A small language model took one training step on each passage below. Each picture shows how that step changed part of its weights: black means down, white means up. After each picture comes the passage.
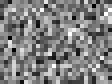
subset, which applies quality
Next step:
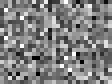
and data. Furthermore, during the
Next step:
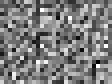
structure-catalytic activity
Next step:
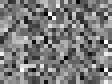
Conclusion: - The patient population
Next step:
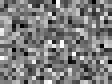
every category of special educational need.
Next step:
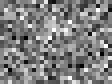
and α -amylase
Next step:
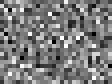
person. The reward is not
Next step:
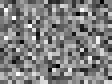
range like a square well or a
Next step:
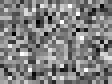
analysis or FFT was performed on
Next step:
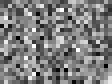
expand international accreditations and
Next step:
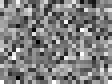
denotes averaging over the realizations
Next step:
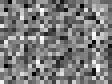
-1.21, population
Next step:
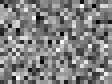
perceived classical aesthetics;
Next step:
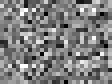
- average transverse beam size measurements with
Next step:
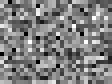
MSAF. Neonates
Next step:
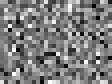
and 5sec and holding pressure
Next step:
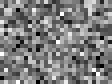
corresponding radial ones, they still result
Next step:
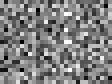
to study the evolution of the
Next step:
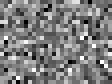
role played by accuracy of time
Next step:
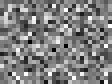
understand the importance of environmental conservation as
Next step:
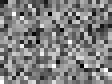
(iii) a massive district
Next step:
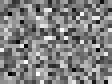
tungsten sulfide
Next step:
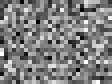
settings from single neuron
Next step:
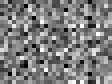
donors (acceptors)
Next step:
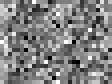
We ⁴ See for this
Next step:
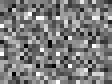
5d. The solid line shows
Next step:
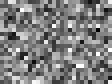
\sin(\tau) \cos
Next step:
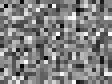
mode. In simulation mode, mathematical
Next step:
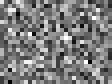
bounded by two lines with
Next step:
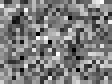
despite the simulations lasting many thermal
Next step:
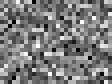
suppressed. The gravitation constant
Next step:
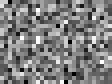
MPS: Given a MPO
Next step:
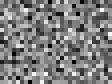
is the orbital period where the
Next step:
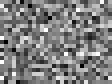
The BGC is made up
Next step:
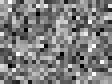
verify whether one's guess
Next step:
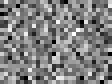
immutability of links
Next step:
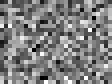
the quantum no-cloning
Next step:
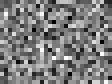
three independent measurements were performed. See
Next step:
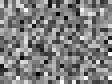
denote the interband transitions,
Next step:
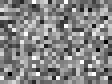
{Zheng},\ and\
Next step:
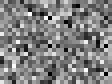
4 Conclusions In this
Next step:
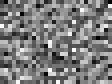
search can be easily parallelized.
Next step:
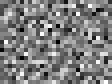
design processes and aims to develop an
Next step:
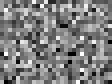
and site II, and as there
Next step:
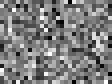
19.4 mm and a supporting
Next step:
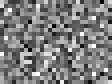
finite-dimensional zero mode integral:
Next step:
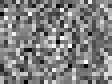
paths of low electric resistance for
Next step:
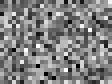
the UK, London
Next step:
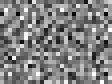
that on a compact phase space an
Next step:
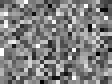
\, , \end{equation}
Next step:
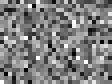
the size $\Lambda_x =
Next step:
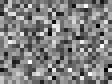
to the boundary distribution of the electric
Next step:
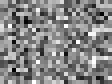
Virtual Electronic Laboratory
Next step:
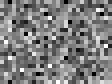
39.2% Moderate
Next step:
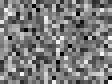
in the vicinity of a first
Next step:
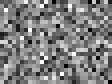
also noted. Patients commonly
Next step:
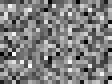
would like to share with us about
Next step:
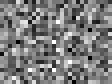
attraction significantly weakens at
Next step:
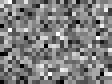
Fareen A.G.,
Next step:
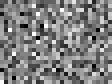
the critical value of $m$
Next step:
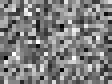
propagating field radiated by the
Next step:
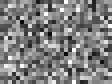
to go on in the computation.
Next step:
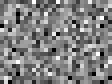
it caused the destruction of
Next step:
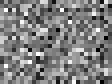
surface tension. {\bf
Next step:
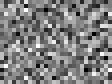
corresponds to the classical energy conservation law
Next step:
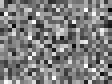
system is not usually guaranteed,
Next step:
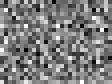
three terms of the second line are
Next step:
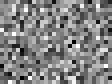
which demonstrate quantitatively that the
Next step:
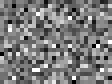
human pilot. This may
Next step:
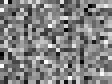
Sicilia. Una
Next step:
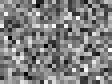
a user’s rate divided by
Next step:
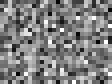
only one skill. With communicative
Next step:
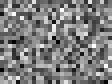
of the rectangular
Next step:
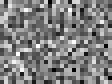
have indicated the possible difference. Here
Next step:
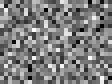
case of the Bose gas with
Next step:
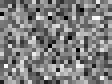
is of the form \f
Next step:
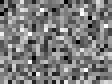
dimensions: Length- b =
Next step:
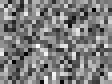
problem. Again, the first
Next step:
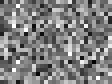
}% \end{array}
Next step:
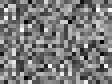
reduction of more than 99% in
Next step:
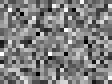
influence academic placement or opportunities,
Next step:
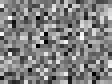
EMS model, there exists some
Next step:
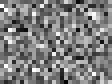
only when one fits all parameters back
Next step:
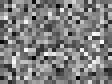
the superposition obtains.
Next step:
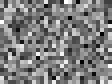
measured two ways, in a
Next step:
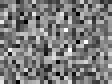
children who use sharp weapons in
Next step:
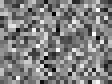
\, , \tag{\theequation
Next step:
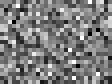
and Ultrasonographic
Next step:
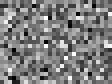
the period of 12 months. A
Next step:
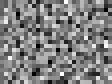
on symptoms and other characteristics.
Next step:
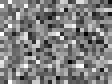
The `BitVect`
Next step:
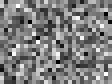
randomly a finite fraction $c$
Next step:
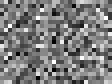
**Digital format and
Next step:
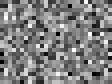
management, banking, financial
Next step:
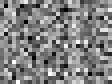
their respective units. Statistical Analysis
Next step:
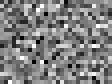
LDR. Ethernet
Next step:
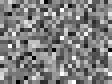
of the motion. Therefore the problem
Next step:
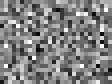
expenses of INR 1
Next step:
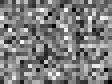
geared up their marketing with
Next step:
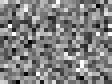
P_{S_i}$ denotes
